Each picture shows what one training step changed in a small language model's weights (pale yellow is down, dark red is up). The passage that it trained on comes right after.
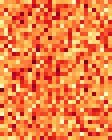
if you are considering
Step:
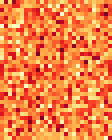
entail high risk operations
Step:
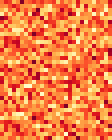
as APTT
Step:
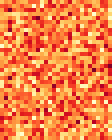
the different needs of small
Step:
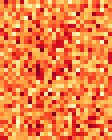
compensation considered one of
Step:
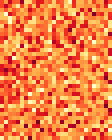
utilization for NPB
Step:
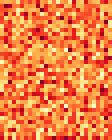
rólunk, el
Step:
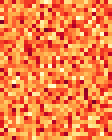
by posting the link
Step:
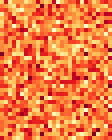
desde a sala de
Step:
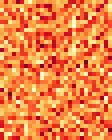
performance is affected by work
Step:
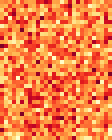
a scale and then
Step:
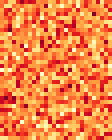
hyperthermia and
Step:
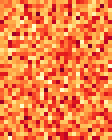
large scale XAS data
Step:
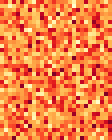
time of the algorithm.
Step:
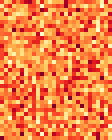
with subsequent
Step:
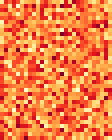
de ventas de la
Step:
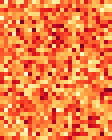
relevant zijn voor
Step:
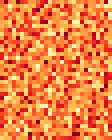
às DCNT,
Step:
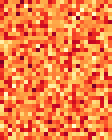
significant. Conclusion:
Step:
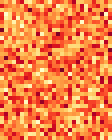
is always clear and
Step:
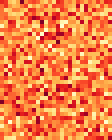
at that time he was
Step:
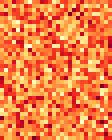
caused. The concept
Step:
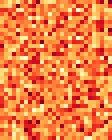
in order to exploit
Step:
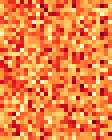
ma'nosi —
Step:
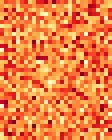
were selected and for every
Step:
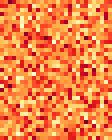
голови оленя
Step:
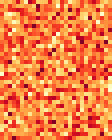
even describe how Great
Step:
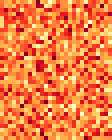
trata de cinco
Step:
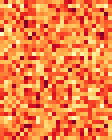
efficient, to
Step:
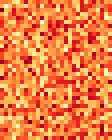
qilinishi, uning
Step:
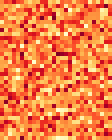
global ELF perspective
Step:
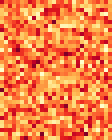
дітьми з
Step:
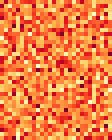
power-based sequence
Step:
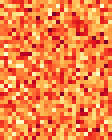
time horizons through
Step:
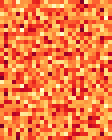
o‘zbek tilidagi
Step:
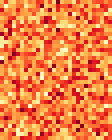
Все это в
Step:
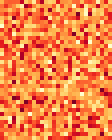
fed mainly with
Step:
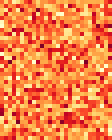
planned to be very
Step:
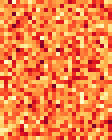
the movement of funds
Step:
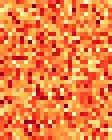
dimensie van relaties
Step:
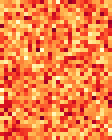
members of the other
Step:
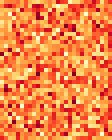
Blockchain and
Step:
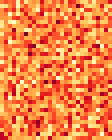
compreender processos
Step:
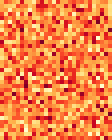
General Packet
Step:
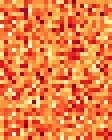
і роботів.
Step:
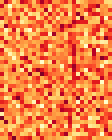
анализ. Key
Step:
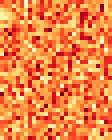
Nations Environmental
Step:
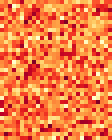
put an end to the
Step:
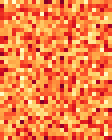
las realidades cuya
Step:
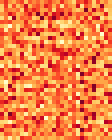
below the national average on
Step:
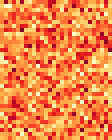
findings of this study are included
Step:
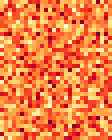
contains a link
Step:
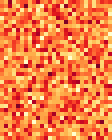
text Forms of
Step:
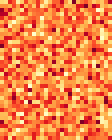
- Madlener,
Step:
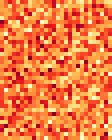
is the origin of term
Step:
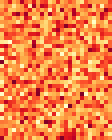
взагалі не
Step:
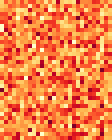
банкама и
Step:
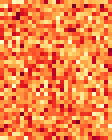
method fulfilled
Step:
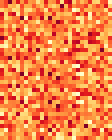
sobre tecnologia da
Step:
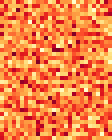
article describes the
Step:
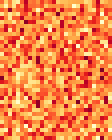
risk and extreme
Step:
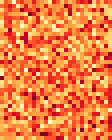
The authors review existing
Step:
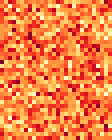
– Jahon iqtisodiyoti
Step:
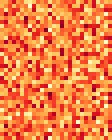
thermal stability of
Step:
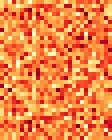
individuals may be more likely
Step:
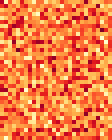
of drugs. The
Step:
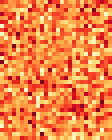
бика, з
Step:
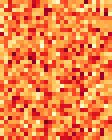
плодах и
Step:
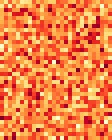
name will not be used
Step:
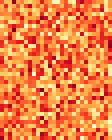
noted based on the final
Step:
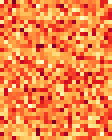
growth from an economist's
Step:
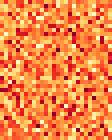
primary optimization for Intel
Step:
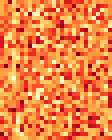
measured depths
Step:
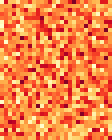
circumference and body
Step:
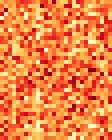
different social, cultural,
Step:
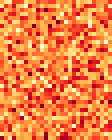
Integrated programmes
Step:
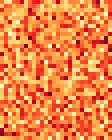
likely to receive
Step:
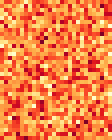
the literature examines the
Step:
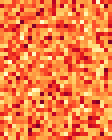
lua estampados na
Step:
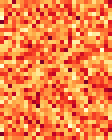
community, adding a
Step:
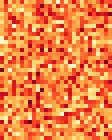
la sala consiliare
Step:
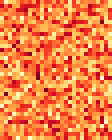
future academics may use the
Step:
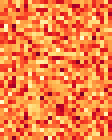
redoublants plus
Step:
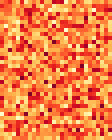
injuries were more
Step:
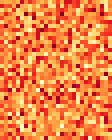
specimens at various cure
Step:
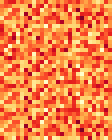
R R S R R R
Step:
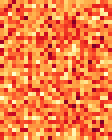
procedimento metodológico
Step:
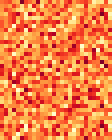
Data: Secondary
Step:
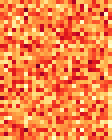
is reduced with the increase
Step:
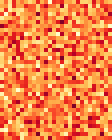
tomographic methods are
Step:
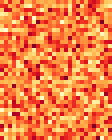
traces and objects
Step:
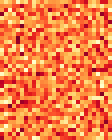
considered a strength.”
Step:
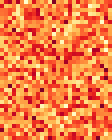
the material behaviour in
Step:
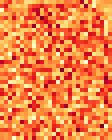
set is best suited for
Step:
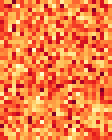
fishing, establishment
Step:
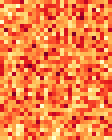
With fully
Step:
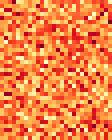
have also been reported in
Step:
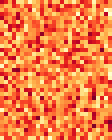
the system offered in
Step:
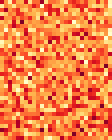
This study was conducted to
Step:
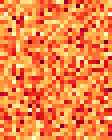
considerações finais,
